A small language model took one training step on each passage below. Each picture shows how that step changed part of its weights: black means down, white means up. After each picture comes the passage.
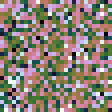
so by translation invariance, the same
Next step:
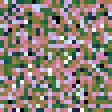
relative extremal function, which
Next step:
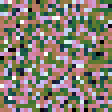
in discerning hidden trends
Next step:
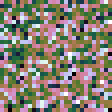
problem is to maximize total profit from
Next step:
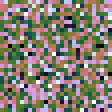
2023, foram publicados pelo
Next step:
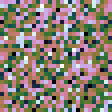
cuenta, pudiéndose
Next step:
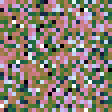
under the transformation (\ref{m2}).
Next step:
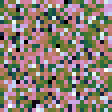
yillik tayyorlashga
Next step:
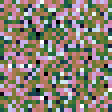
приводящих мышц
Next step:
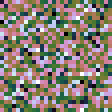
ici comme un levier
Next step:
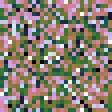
наук (PhD), доцент
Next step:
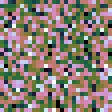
$\C$ any stable simplicial monoidal
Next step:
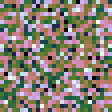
le genre dans tous ces
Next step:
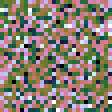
of the bottom row and left
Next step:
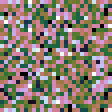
fenomenológica se revelara
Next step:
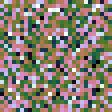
количества вещества,
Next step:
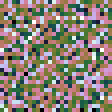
Schweiz zu sehen sind.
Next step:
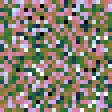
нитки условных
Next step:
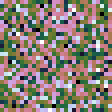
pasó eso con esta materia,
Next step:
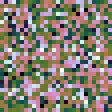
these containment strategies. In this
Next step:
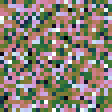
in the paper is a refined version
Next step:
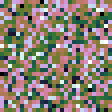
citoyens, efficaces et
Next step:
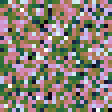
трубе" (ГОСТ
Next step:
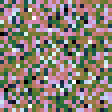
regizorului, o soluție
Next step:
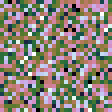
М. Гейміфікація
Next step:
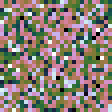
square brackets does not go to
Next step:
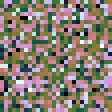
pul hisobvaraqlariga
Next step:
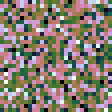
lengthscales less than $\epsc$
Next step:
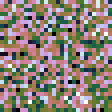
Erkin assotsiatsiyali metod
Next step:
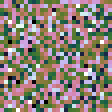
вберегти дітей від
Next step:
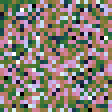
piecewise linear homeomorphic to
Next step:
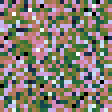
shape of the surface, and we will
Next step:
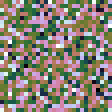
baik, dan pertemuan
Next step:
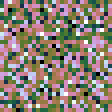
dentre as diversas situações
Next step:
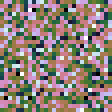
approach also shares common features
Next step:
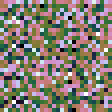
políticas educativas tienen que
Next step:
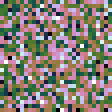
any $A\subseteq\Omega$. Therefore,
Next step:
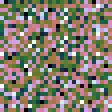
с. 13]. Думается,
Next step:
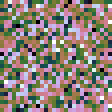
\left\{ u=e^{m\theta
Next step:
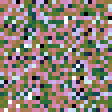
on the lattice, or half of a
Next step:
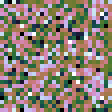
Hodge projection. We shall now
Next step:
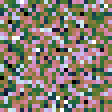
orqali har tomonlama
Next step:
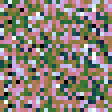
образовательной организации
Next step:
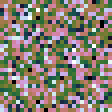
vector components from the Cartesian basis to
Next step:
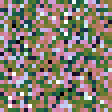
a power law behavior. % % In
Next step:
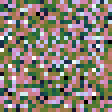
и формы реализации
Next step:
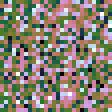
penyalahgunaan keadaan
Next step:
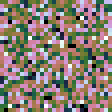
of~$\iota$, and~the~assumption
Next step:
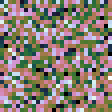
this classroom action research is to
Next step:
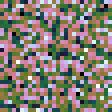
and C.N. Pope, {\em
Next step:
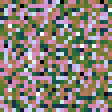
Rolle U. Outcome of
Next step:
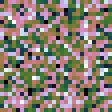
ularning tannarxini
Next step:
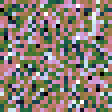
vocation catholique avec
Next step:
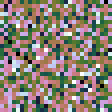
en accord avec le processus
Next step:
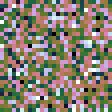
In the compressible regime we consider,
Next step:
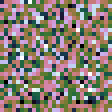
legal tinha alvo certo:
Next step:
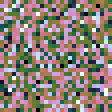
{M}acaulay2 interface
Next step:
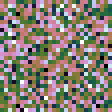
Israel să se țină
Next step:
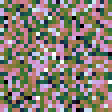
realization of each sample orbit. We
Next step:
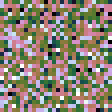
$\lambda_0 \le \lambda_j
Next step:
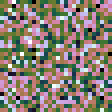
mientras trabajan, lo que
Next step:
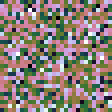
used one hour ahead, from the
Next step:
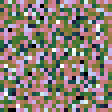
Мазкур Қонунда
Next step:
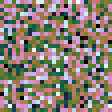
форматів розміщення
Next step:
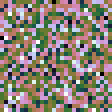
exactly along the union of $L$
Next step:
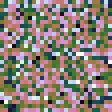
jihatlarida qobiliyatsiz
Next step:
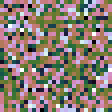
case of nonzero $\b_j$, we
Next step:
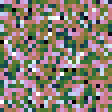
in $S_\infty$ with respect to the
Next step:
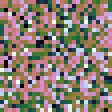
c} \def\frd{\mathfrak
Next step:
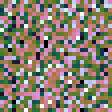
kan zijn van een
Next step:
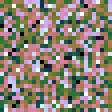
más útiles a la hora de
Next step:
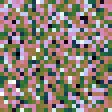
1}$, to obtain \begin{equation*}
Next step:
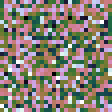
futuras. Surgem as
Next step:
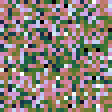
entities. / E.V.
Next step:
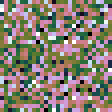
the second statement, we first show
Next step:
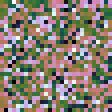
utilisateurs nous avons
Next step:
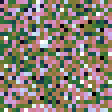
эрлик ҳолатида
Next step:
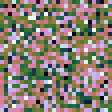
ham audit rejasini, ham
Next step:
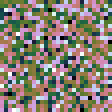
such that $U_{j,k}$ is
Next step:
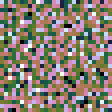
% is % \begin{align*} & &
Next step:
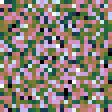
What could be better? There is
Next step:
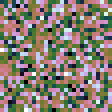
a year*. Available
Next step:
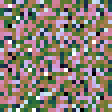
Kalinin (now Tver) was
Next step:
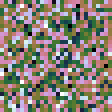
positiv og konstruktiv
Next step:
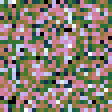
dalam masyarakat.
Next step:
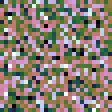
For example, composition is replaced by a
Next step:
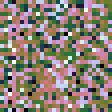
difficult problem, which in the case of
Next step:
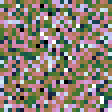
yang menjadi perhatian
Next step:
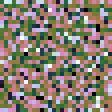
бевосита ёки
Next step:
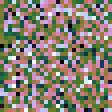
beloved silicon
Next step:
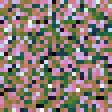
activity strengthens their emotional
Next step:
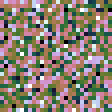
мәдени константа
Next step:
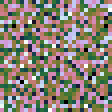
distintas, como taxas de
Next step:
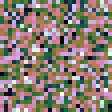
full if and only if it is total.}
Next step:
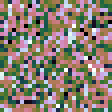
enquanto gênero musical de
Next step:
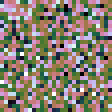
$3$ and either there is a scalar
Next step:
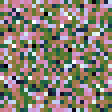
Qisqa masofalarga
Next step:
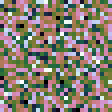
Jahren seinem Land und
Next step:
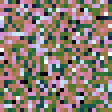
for the Grothendieck group,
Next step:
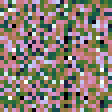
- Indonesia. *Protap
